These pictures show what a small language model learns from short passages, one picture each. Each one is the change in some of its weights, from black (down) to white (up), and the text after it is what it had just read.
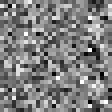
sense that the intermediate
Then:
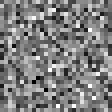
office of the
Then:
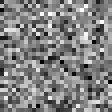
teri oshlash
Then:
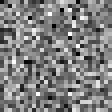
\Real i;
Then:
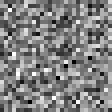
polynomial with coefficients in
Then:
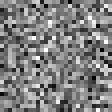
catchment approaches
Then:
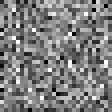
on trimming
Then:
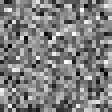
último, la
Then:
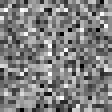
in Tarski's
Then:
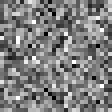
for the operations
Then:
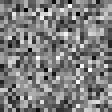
coletivo que a
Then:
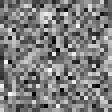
of control determines the
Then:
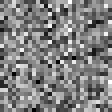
mana shu
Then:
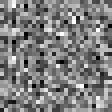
artesanais e
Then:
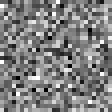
notations and definitions that
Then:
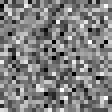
groups but to no larger
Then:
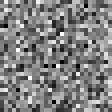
disampaikan dapat
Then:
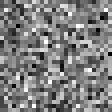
which is useful when one
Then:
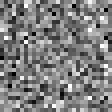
a term that shows up
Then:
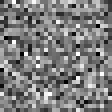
{\bf Proof of Theorem
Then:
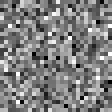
bagi tanah.
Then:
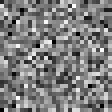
Having established
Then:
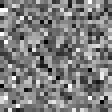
First assume that we are
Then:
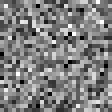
lens space as a
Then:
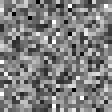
изделий в
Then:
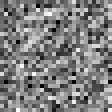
comparativo de
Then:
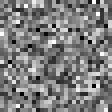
orqali ifodalangan.
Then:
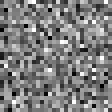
Audit: On
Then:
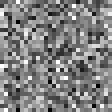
ومن خلال
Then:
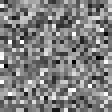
и опытных
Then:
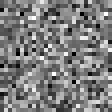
this section it will be
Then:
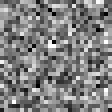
кез болуп
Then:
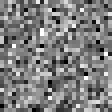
o compensación
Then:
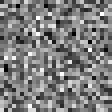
timestep, this
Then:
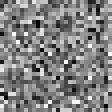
publics, ce qui
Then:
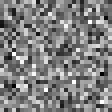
topological field theory,
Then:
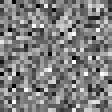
union $\cup_L
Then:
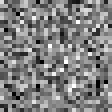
invariant probability measure, which
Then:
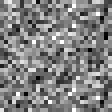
va ijodiy
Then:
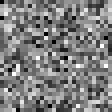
have verified the
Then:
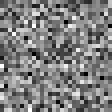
los proyectos
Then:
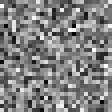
a set of transpositions
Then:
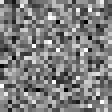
the limit cycle.
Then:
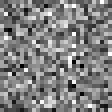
povo, possa
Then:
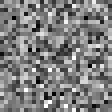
Abstract: The article
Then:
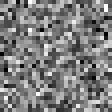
Quem Ficar
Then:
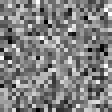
note a differential version of
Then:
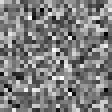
\over n!}
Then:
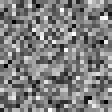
generality that $n$
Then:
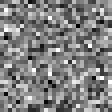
lesiones por
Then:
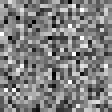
reunir a las
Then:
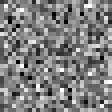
pacientes presentaba la
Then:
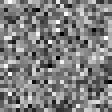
que os olhos
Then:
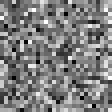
get close results using
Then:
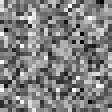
АБЗ все
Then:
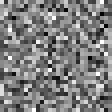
in practice the
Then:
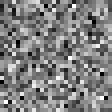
subset of $X$,
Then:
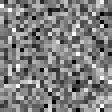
in (a), and
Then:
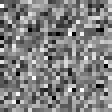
Вензель у
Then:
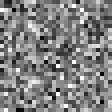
is empty after the
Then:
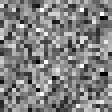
locally ringed space
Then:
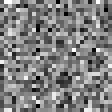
aprilu i
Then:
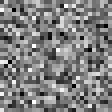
divisibility by
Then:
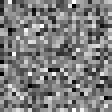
vector $\eta$ given
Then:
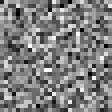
Surveys on
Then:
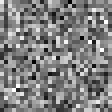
admits a global
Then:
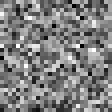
da investiciya
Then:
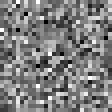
isomorphic to a surface in
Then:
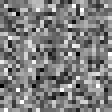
Francis Bacon
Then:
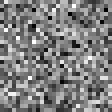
cea dintre
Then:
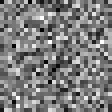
in implementing the
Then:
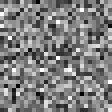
que ya lo es.
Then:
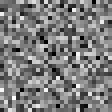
record the following
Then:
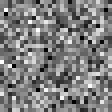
if a reduction map
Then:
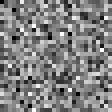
que presentaban
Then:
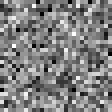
bilan uyushib
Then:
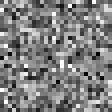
людей активная
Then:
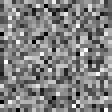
of the autonomous
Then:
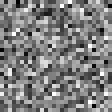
Stroke Dan
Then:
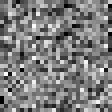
taken in $X
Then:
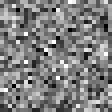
extra diagonals iff the
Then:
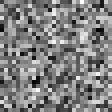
Termiz davlat
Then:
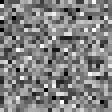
last term on the right
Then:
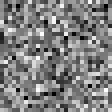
these notions of
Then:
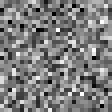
want to prove that
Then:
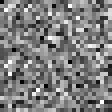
\quad p \ge
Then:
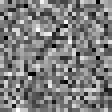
akbabalar B
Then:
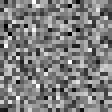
frame, there is a
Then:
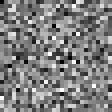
la Falsedad
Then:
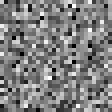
case by tracing the
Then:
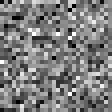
пострадала в
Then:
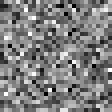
1 mg y
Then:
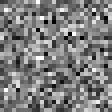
lying on a smooth
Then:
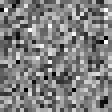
a function $f$
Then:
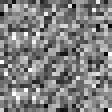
jarayonlarini tezda
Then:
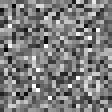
other. By this
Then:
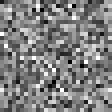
будет применен
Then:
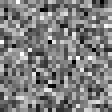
Petersen graph
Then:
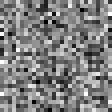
going to construct a
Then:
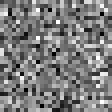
\subset \Omega$
